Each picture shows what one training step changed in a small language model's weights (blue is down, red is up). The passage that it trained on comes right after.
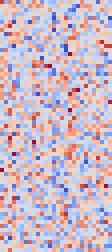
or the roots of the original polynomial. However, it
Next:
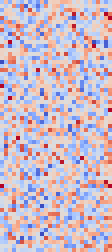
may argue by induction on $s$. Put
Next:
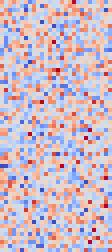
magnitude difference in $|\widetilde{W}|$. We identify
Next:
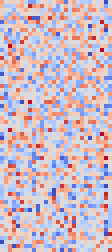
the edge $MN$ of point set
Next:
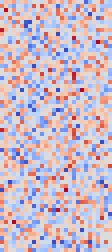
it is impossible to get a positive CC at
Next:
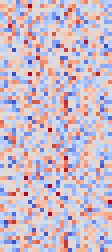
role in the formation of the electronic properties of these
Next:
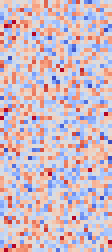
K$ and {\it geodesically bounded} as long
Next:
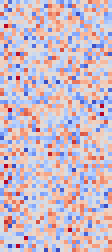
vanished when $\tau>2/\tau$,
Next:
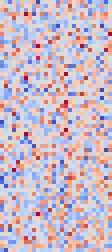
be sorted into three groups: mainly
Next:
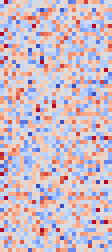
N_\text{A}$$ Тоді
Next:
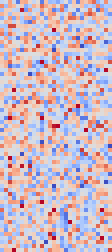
increased with no appreciable change in the expected
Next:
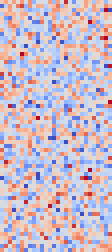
If $N_y$ is the number of unit
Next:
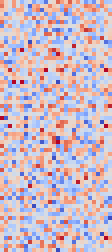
\texttt{MALM} algorithms. Indeed,
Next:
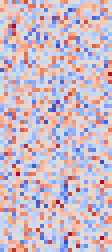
models where the dimension of $X$ is
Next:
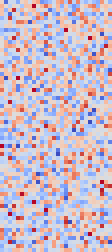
contact, cold contact, and the device
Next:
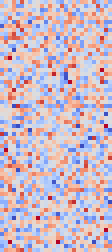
we can achieve the identities on the right of
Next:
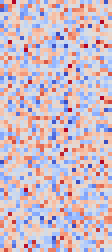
number of $K$ satisfies the following equation:
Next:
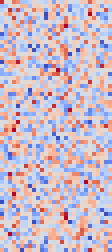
case. The definition of combinatorial multivector
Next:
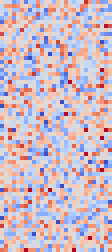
The translation needs to be performed due to the fact that
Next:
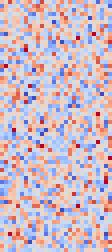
Inset: normalized poroelastic time-scale
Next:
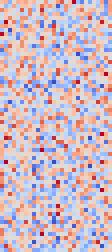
optimization procedure in which $1$ or $2$
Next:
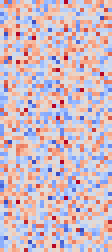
isotropic oscillator are governed by the
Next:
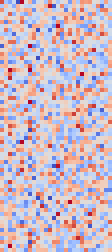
\frac \lambda2 (\theta x -
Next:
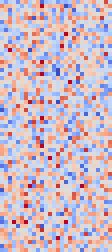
of position of a tracer, reported in the
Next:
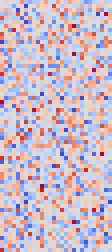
of BSDEs was developed by a number of
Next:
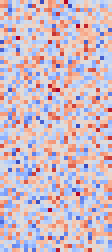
but up to our knowledge his argument is incomplete.
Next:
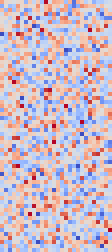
rational homogeneous. \end{theorem} The splitting condition
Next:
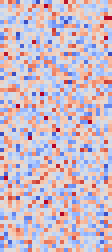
an end point $E_A$ on the band
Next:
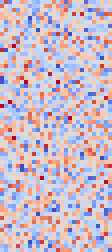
high-excitation lines of Mg I which
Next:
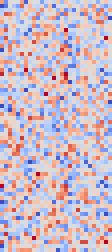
This result on the stability of the fossil field
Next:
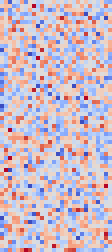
follows that $\phi$ has no pole at
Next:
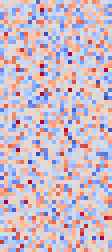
the training of a standard physics-informed neural network
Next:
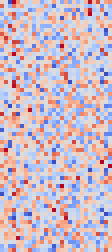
the poloidal disk of radius $r$ about
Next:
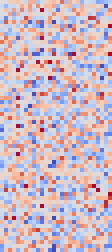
a Hamilton cycle $H$ from $F$
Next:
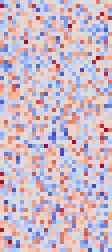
the $b$-axis and 40 along the
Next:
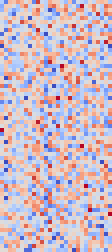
temporariamente, como demonstra a
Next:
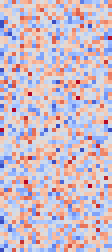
constant $\alpha$ is actually $\left(
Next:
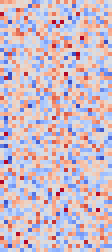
oriented Lagrangian matroids. We say that two symplectic
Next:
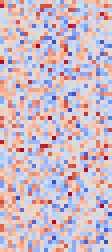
from the the control one to the experimental one during the
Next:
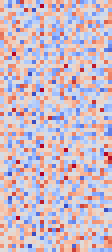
\cite{dnw}. In the
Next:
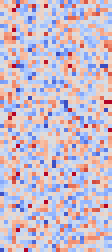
$[0, T]$. Now the equivalence of the evolution
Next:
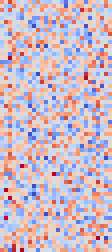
procedure, then in section~\ref{pr} the
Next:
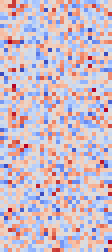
developers adopting such problematic design
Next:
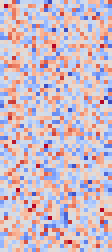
no package can assert the separation those results
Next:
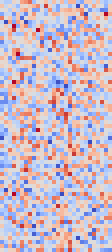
multiplications $\G \times \partial \G
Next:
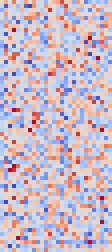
orbit average changes on the orbital constants. Then,
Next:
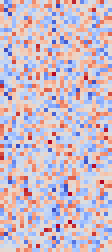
virtual nodes to the suitable substrate nodes, and
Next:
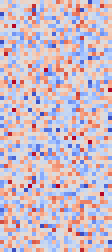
\mathbb{E}_{\hat{x} \sim
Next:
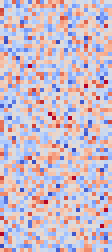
by the pair production process, but implies that the energy
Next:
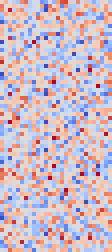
types of response. In this work we have presented the
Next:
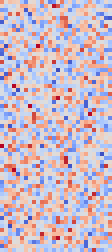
up at the monopole center dynamically, which is
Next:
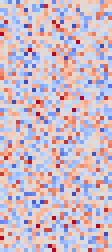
lighting from a Canon EOS M200
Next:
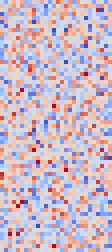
zero formally describes the transition from Quantum
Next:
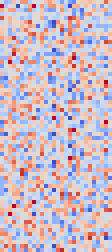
$\delta[B] = K_B$ and
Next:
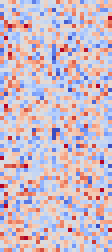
zero on all of $U_{i_3}$.
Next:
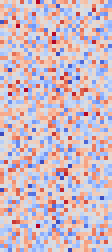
flexible strategy to deal with problems that are
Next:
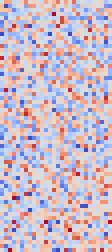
the induced map $\Phi_x\co
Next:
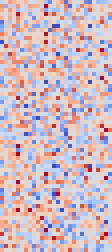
the outer $2\times 2$ even parity block
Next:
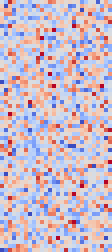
of infectious people starts
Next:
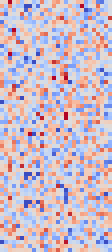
the surface field enters in the analysis as follows
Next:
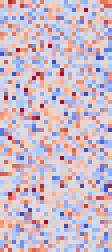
of an edge-on circular orbit is given by
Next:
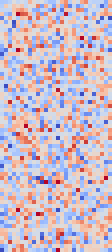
cluster age of $\sim5$\,Myr,
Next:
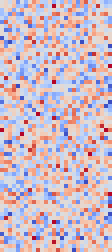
the proposed TESLA, should be able to measure
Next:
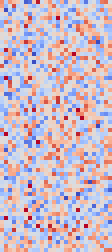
to introduce isomorphisms in order to tensorialize specific
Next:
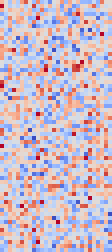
to the far left and all $\tens$ products
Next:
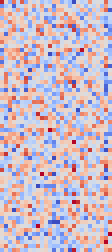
implies that $g| \xi_i'$ is
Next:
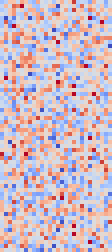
4 ($L^k$ estimates for $1
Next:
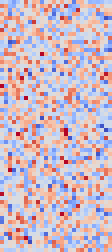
shape of the graphene. In general, the existing
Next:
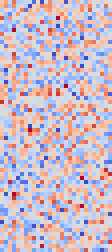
$-1.0$ is adopted here for simplicity.
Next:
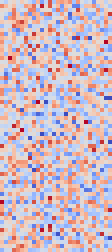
entire document, and used softmax for
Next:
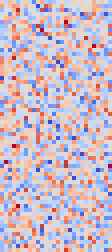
universal tetramer states that maintain their model-independent
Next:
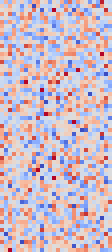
as well as for frequency sweepable
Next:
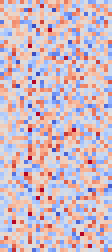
is {\it linked} in the sense that
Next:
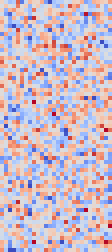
almost sure sense. In the physics literature, several
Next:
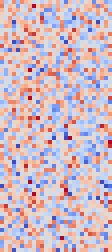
{\em parameter} and $a$ the {\em
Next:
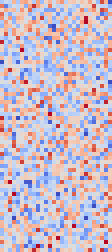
interlayer coupling; and $v_F
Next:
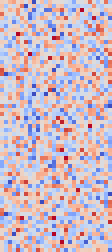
\paper Compact quantum groups and $q$-special
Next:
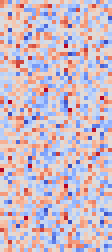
Berry. The accuracy of the Gaussian approximation to the
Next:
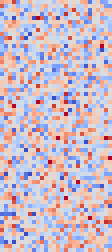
be independent on the tilting angle in the range
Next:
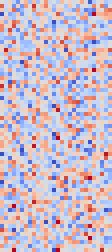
y\otimes [z,x]+
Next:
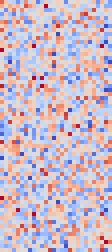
the test does not reject) with probability one.
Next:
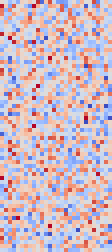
also presented and solutions for it were given.
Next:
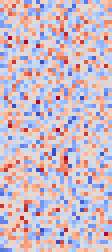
metrics of interest based on the congestion control
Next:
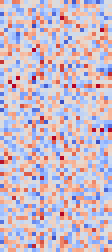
tracking for an unmanned aerial
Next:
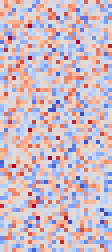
The transition semigroup of $X$ is given
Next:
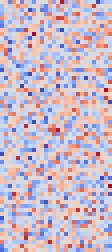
orbit. On this basis methods of (local)
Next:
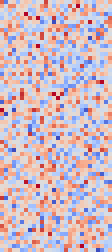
\putrectangle corners at 12.5
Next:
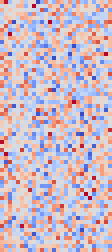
\begin{figure*}[!ht] \centering
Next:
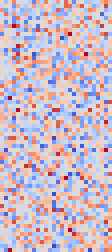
$k\rightarrow0$. \end{itemize}
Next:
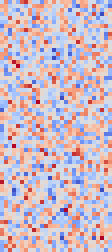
Hamiltonian for a given $\tau$ and $\alpha$
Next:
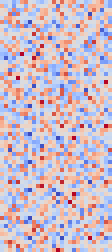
maximum, FWHM G, found in
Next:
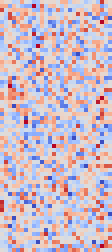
in both time and space we choose the FK
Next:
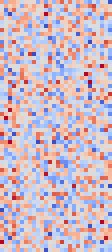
Red circles, green squares, and black
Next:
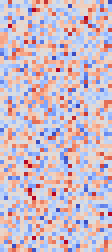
around the centre of attraction, in direction
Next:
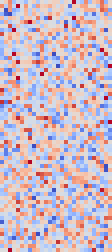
$I$ is lower semicontinuous,
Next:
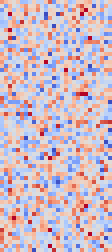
(i) consecutive transitions from singlet
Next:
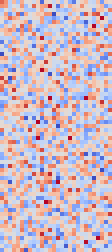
defined (by the geometric definition) up to sign.
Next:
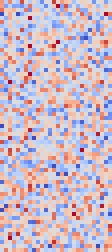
Lemma \ref{weighthomotopy} implies
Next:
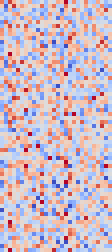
seen as a generalization of the idea of a characteristic
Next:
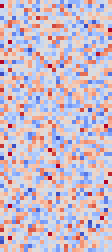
\approx \Jb{\zb}$ when the
